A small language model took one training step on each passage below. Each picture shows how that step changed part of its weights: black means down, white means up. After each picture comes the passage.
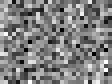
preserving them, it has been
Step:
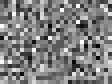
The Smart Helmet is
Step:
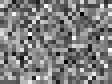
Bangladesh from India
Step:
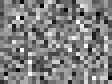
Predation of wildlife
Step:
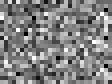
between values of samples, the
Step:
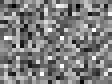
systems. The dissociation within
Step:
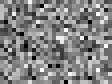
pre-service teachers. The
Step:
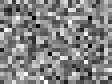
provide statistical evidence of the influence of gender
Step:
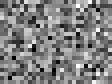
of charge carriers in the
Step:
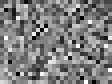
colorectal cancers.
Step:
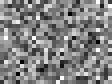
low regeneration temperatures. A
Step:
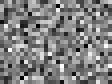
are also experts in sustainable practices
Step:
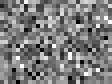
of cases of IE linked to
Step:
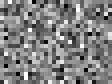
instruments are: (1)
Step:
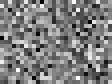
to prolong the survival and
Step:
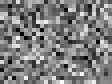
due to the development of resistance and treatment
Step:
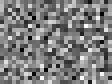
do not understand the material provided by the
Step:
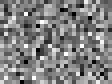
has three special forms of Text
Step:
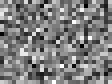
high accuracy. The algorithm for the hybrid
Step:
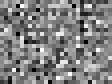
links are more likely to be
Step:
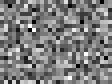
source, such as milk,
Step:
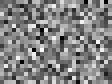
and large paper bank accounts.
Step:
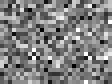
reasons at all sometimes making
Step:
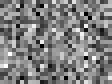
not a new meaning. It is an
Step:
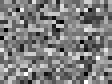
this, the precision,
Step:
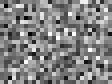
Proxima Centauri,
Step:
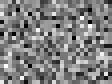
each scenario The staining
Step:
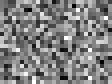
carbon nanotubes and
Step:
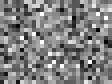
enteroscan, which came
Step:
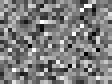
conquests would prompt
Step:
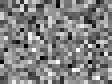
of the species. These findings imply
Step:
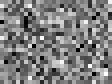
remains constant over one transmission time while
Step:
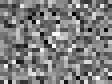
Since melatonin is
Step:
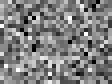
varying local impact angle presented to
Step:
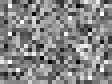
HbSC and HbCC.
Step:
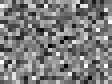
dissemination of cultural knowledge offer a
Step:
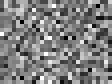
the Unified Parkinson's
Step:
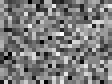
and data from unwanted access
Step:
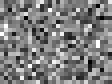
the inspirers, the members
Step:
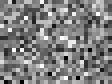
republics. This raises the
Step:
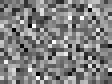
Consider the collections
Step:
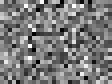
autonomous driving in general.
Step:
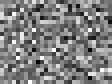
our corpus, previously optimized
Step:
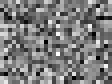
the other hand, when we refer to
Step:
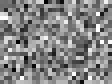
into Learn. Math.*,
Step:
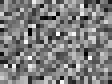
the scope of this experimental protocol.
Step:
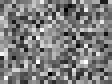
by facing the summer wind
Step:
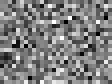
speech. The brain centers and
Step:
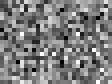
of Finance of the Republic
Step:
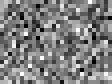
way the narrative of inequality
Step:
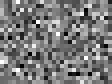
to maintain participant confidentiality and
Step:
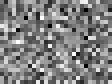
applicable Competing interests The
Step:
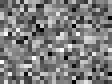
of a better society which will be
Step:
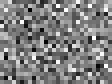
The left nasal cavity
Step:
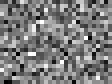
and learner support mechanisms, a key
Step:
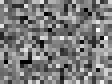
revised form by Associate
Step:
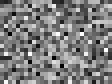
and, as such, does not account
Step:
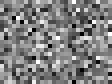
to galaxy cluster
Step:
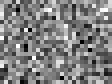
some banks are well established for
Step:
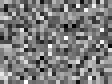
28 - Cutting time and
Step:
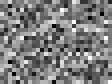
reading, since the idea of
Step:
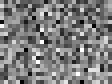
received; both students and teachers are now
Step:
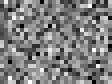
of the westerlies is
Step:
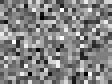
data. The second component is
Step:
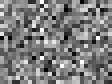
Machine learning may guide search by
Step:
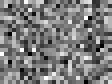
infrastructure of the world community.
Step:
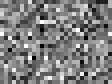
concepts, 500 event-related
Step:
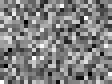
year and decompose them in
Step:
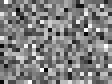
Diapro Nap R 1
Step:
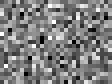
as navigation or sensor
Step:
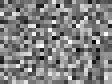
a documented history of a major
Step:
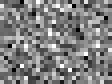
assessed as very satisfactory on
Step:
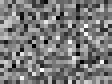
world rank, presently the
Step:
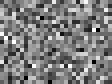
an average of 86.1
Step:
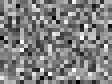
relapsing remitting
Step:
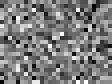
that store their artifacts,
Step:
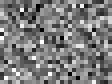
that thoughts really have no power
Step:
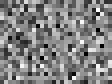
of local density scores in this study,
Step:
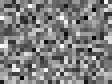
facing at tertiary level institutions
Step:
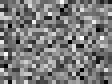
9/11 attacks, they described
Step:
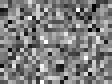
that can treat dandruff.
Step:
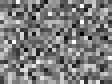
before; 4.0 during;
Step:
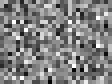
AGIS Astrometric
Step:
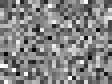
as shown in img (1)
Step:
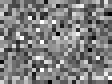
material property under monotonic
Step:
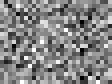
goals for the team members. The
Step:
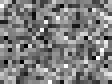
lacks imagery coloring,
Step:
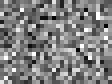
the Soviet bloc, which
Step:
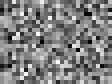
malting and mashing conditions
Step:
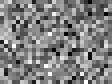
Napunangan (950
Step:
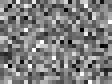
Colombia. *H.
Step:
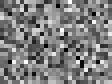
of the Coping Inventory
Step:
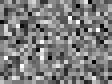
are treated with an alkyl
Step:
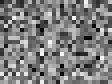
**7** was separately treated
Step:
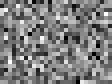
cross-section area and dimples
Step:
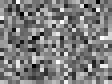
terms in the semantic space,
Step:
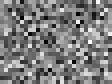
J.A., Relvas
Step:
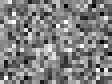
Local Government Area
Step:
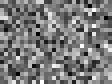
control in adults when combined with
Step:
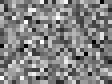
central calorimeter with the
